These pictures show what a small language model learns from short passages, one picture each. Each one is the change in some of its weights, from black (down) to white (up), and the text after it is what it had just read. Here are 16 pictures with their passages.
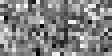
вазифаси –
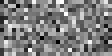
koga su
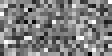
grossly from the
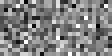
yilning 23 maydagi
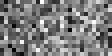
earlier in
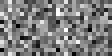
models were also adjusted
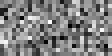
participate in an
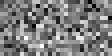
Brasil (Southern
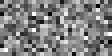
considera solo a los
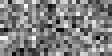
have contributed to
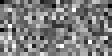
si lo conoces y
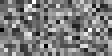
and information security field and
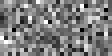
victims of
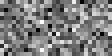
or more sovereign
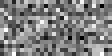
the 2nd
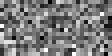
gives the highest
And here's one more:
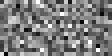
number of months
